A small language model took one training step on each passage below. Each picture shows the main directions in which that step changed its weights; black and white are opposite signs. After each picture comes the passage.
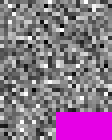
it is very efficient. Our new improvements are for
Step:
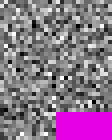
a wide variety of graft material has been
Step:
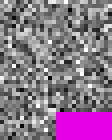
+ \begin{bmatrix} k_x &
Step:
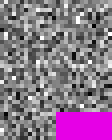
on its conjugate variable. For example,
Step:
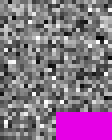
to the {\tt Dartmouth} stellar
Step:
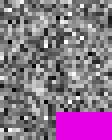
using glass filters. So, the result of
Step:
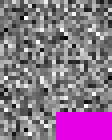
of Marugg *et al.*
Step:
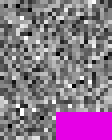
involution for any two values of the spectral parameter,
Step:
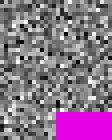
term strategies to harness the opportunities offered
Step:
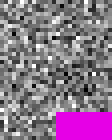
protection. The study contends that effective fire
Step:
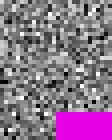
three dimensions of depth, width, and resolution,
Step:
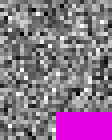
mass effects in first order and second order for massless
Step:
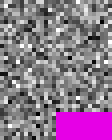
response to pharmacological treatment are both evaluated and
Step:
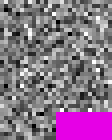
First, the instantons in the theory are
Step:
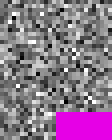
despite of having a simple factorized
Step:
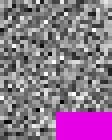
of over-reliance of official
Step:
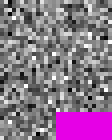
marginalized data from WMAP3
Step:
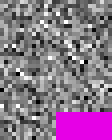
surrounding nodes. It could indicate a central
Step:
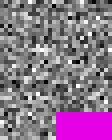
a man asked him, “Who
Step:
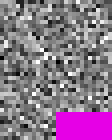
aspects with SentiWordNet.
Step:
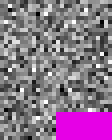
and trophies, as a behaviour involved in
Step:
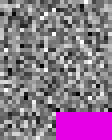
formation of quark-gluon plasma
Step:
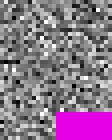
unblocking are surely different.
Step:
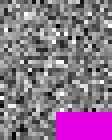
Statistical Computing. R Foundation
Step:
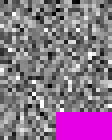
months of the residents using the
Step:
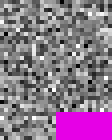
attains a constant terminal velocity. The
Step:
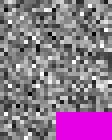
while the intrinsic extension derived is
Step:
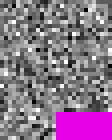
Education, Central China Normal
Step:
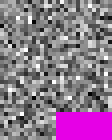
of these magnets behave as 2D
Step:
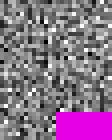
respectively. The support for the rules varied between
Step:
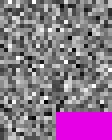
primordial templates. The right panel
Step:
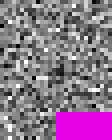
challenges in designing their joint operation and in particular
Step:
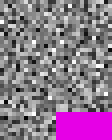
easily accessibility. Discussion
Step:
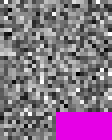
of the Kerr rotation angle and Kerr
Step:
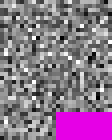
Δ is the square root of the
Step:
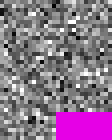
will cherish all the memories of the last
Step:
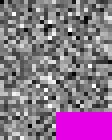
industries such manufacturing industry
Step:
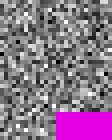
as the HF state for the calculations. The
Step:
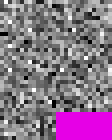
the expectation that even in an UV completion
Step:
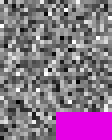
of operation is a probablistic operation. This is
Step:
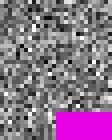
have been widely studied, in the context of
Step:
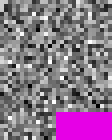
NiTi and coated wires and
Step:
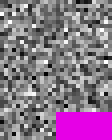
specific attributes of processes and outputs. The
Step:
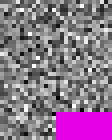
no doubly charged light fragments and no
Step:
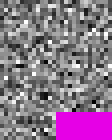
velocity ${\bf V}_L$ is a force linear
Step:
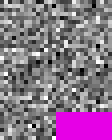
the rules and the environment characteristics to add some risk
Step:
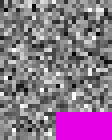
regions may help to subsides the irritation
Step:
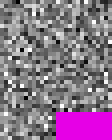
Information (NMI), which quantifies
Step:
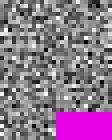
assumption of noise in real-world applications because
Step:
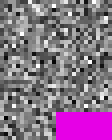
evidence shows that neural activity unfolds as
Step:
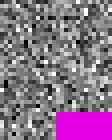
In addition to pricing orientation, pricing
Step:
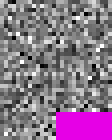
So it is important to check that our assumptions
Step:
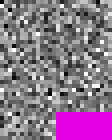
References 1. D.A.
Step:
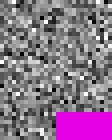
density for $Y_t$ being a
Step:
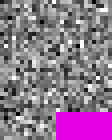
Bradford's *The Great
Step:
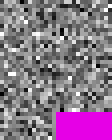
by a load parameter. Our analysis shows (for the
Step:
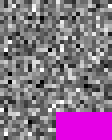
P., Charles-Unadike,
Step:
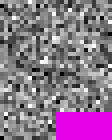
5.2. Variabilities 10 6.
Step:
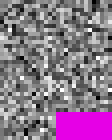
attributes and organizational settings are
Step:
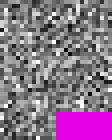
each section is 5-6 t/h
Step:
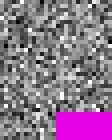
field and ISM properties of the nearby
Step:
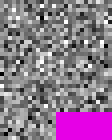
L1 is compared with the expectation (1)
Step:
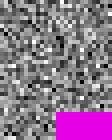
the original bound into a more manageable search over
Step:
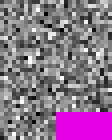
innovations categories; - empirical methods
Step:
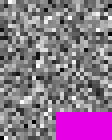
is made by the following recurrence formula;
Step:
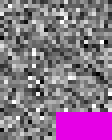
She received her B.E., degree in
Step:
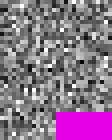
any civilized society. For effective
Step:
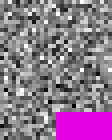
In dark field microscopy, the edges
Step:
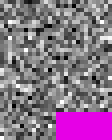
programmes, business educators must integrate
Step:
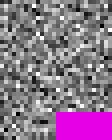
Various approaches for introducing fluctuations into
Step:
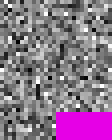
of a leaf it was difficult to identify them in
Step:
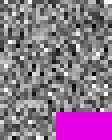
a smoothed version of $P(k)$,
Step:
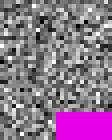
1970s, there were reactionary developments
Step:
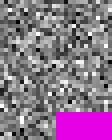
and discuss their practical feasibility. To
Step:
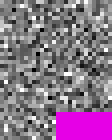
marketing is also defined as a marketing strategy based
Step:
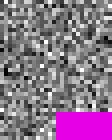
the World Health Organization
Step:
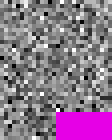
"Postbuckling analysis of
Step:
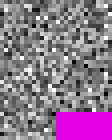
Each site is either empty
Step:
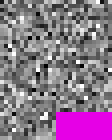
spherical particles in a planar cell, while
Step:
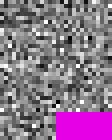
the suitable model to predict the heart disease
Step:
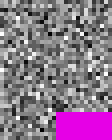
who act as probes of the population, report
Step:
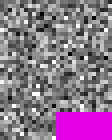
are both based on a suitable smooth partition
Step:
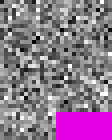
Support na- tional
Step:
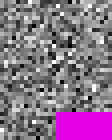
$H$ to denote the probability that the end
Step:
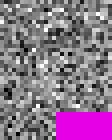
associated with simultaneous scattering from ionized
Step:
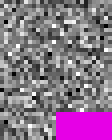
inference engine is however limited, since it
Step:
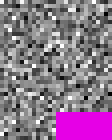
is the more computational efficient architecture with less
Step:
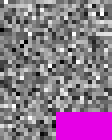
drugs. *Chin Med.*,
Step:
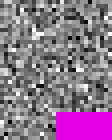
model developed in Ref. \cite{6}, which
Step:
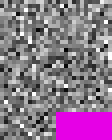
Energy Production Using Satellite Data
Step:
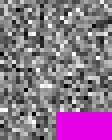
binding. The remaining contributions to the
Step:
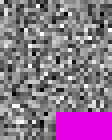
work. Table 5 Level of Resiliency of
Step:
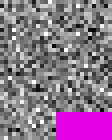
this influence of the carbonaceous substances like
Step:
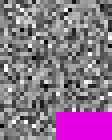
AV8' potential, the energies per particle
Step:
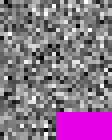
the first time to the ISPE College
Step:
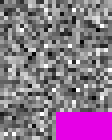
for women is presented as imperative, the
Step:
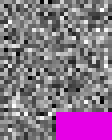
with edges drawn at random among the
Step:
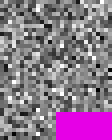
most promising alternatives to conventional resources of natural
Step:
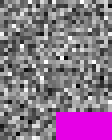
Sub properties: Configurability,
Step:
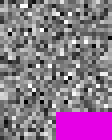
stakeholder conflict. In this
